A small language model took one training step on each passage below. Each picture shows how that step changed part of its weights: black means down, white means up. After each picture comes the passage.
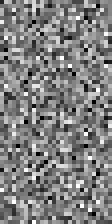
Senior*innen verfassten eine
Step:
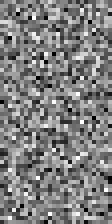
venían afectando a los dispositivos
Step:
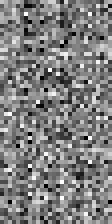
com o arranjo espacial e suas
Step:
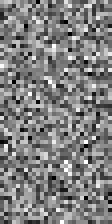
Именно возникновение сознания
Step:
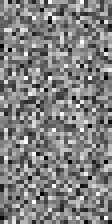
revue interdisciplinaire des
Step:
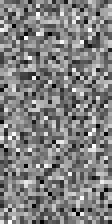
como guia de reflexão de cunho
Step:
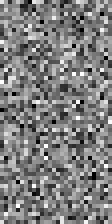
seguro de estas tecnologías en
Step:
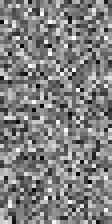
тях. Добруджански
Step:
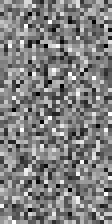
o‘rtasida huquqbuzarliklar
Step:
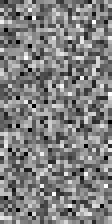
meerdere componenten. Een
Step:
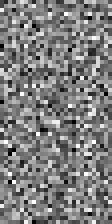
улучшению инфраструктуры.
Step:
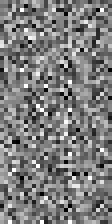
tinggi. Kumar et al.
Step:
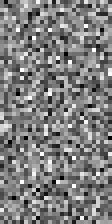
hegemonyasını ilan
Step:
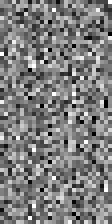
identificados foram devidamente documentados e
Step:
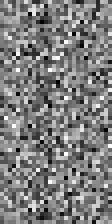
به شیوه‌ای جز آن
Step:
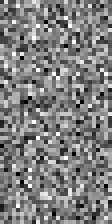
aniqlandiki, ³⁴⁰
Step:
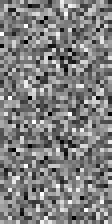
keskinlashuvi asnosida, global
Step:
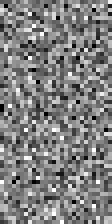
shakllarining samaradorligini baholash orqali o'quvchilarning mustaqil
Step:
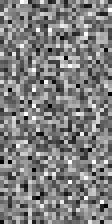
felt udfyldes af
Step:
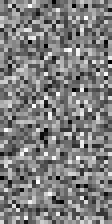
vositalarini mohirona qo'llash
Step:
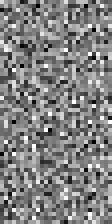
на энергию наиболее эффективным и
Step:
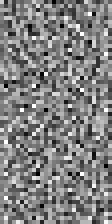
USULLARINI YARATISH
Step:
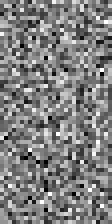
anglatadi. Ya’ni, bir
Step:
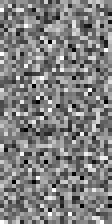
juda ko'p va ayni
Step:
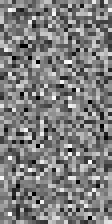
керівників дошкільної
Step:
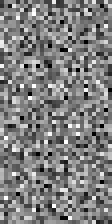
а также длительного периода формирования
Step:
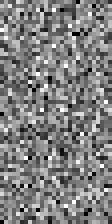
tashkil etdi. Tana vazni
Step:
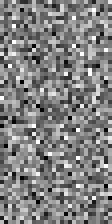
su nivel de transparencia como sistema de información y
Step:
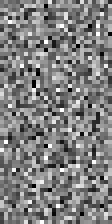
Muluki Ajam”, “Tarihi
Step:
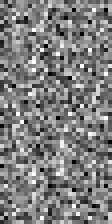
podążający śladem
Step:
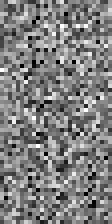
atenta e interrogativa de los
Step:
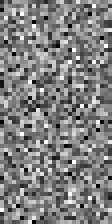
olib boriladi. Dastlabki
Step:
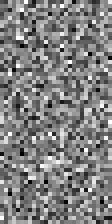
calculated: Внутренняя
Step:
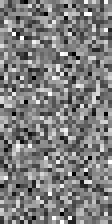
(асосан олий техник
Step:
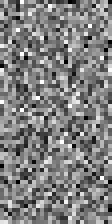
for overcoming them are proposed.
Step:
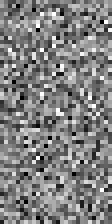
En Chaco, el suelo tiende
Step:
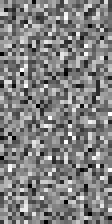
je istraživanje na
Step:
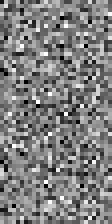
e a flexibilidade dos profissionais,
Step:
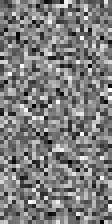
ermish. Biznikidan bisyor
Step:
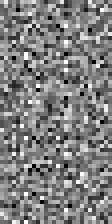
diesem Sinne immer mit dem
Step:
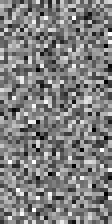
maqollarida mehnat g‘oyasi bir
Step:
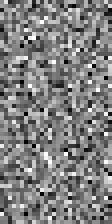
ўзлаштириши, ижодий
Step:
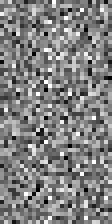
Form penjemputan barang atau
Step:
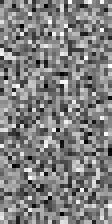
expertise on the purchase
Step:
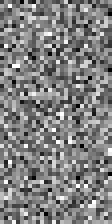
tanto para o levantamento de dados,
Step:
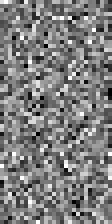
estética popular capaz de produzir
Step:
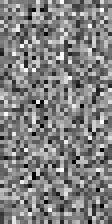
O presente estudo demonstrou a
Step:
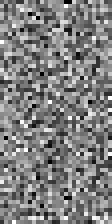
Рустамовна преподаватель
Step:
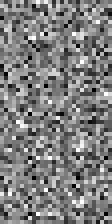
alunos de acordo com o gosto e
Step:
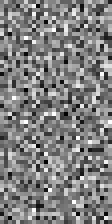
dos passos da criança na internet
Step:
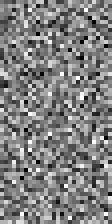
МАРТИНА (*LARUS
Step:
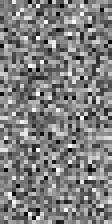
завдань, зокрема:
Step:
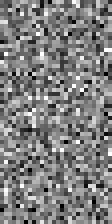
ustozga bo‘ysunish asosida
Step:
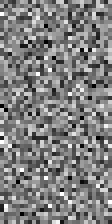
рабочей силы для
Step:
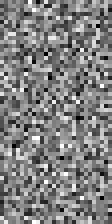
a comunidade na correta identificação das
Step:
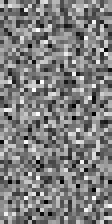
es la desastrosa. Entonces
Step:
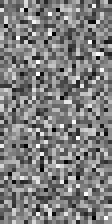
2020). El enfoque sistémico se
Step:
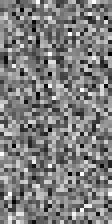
супроводу інновацій є
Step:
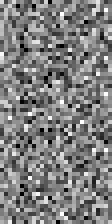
Телебаев, Г.Т.
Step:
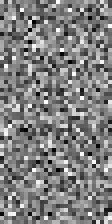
в связи с отсутствием знаков
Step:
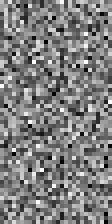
high-end talents in International Chinese
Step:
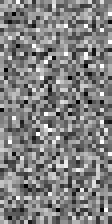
para notaris dan praktisi
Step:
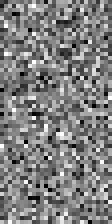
arte como espacio de tensión,
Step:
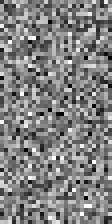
янада модернизация қилиш
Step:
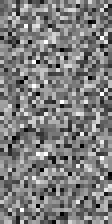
only one spoke, and that
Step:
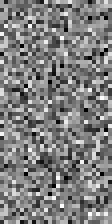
polany, czerp.,
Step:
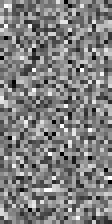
стороны освещаемого. Эти
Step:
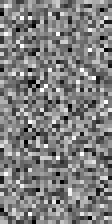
farqlanib turibdi.
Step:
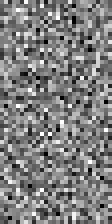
ham xizmat qiladi. Bugungi kunda
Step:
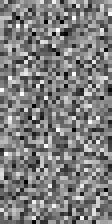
túsiniw shańaraq
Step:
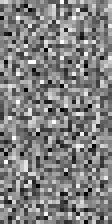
que a largura mastigatória
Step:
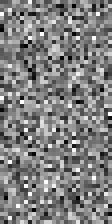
foydalanish orqali o'qituvchilarning innovatsion
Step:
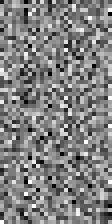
алоқа ҳамда кўчиш
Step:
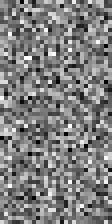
публікаціях. Варто
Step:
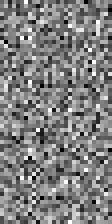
Motorcycle Speed of
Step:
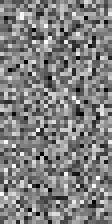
Geral de Proteção de dados, a
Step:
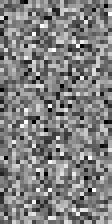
verdadeira democracia qualitativa nas
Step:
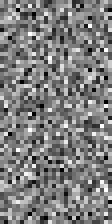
integratsion yondashu asosida rivojlanish sohalari
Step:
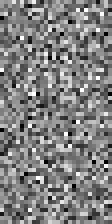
durum tablosunun içeriğine
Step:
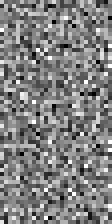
beneficiar veți deveni
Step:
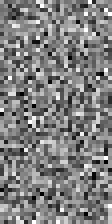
italiana de ese periodo la
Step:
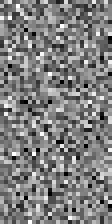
пояс баландлиги, бош поя
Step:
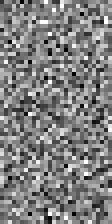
sheriklar, sotuvchi va
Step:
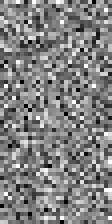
положительные для них условия
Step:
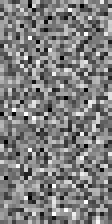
ausgewogener Weise zur
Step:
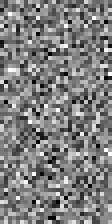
concibe lo útil y lo
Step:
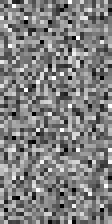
Nama Kabupaten/kota
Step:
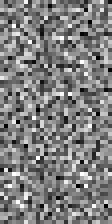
Geschäftsberichte nicht
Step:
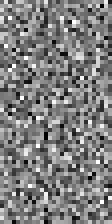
10.9%ni tashkil etadi.
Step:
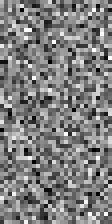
бөлігі ретінде
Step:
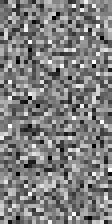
mumkin. Bu holatning o'smir
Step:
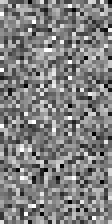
титиш ускунаси-
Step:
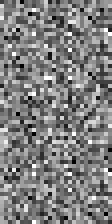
муніципалітети та
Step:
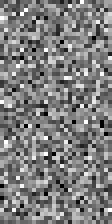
[4]. Данное соотношение
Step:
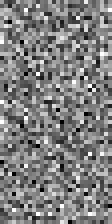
Universal, Internacional e Casa da
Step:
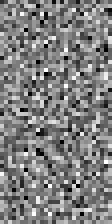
versão gratuita, com
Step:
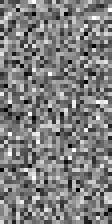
rioya etilishini nazorat
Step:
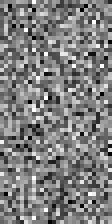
Ushbu tamoyillardan eydekologiya
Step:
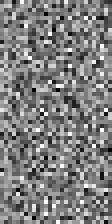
of staff. / S.A.
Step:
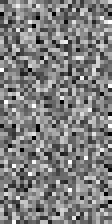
singari xususiyatlarni yanada takomillashtirish
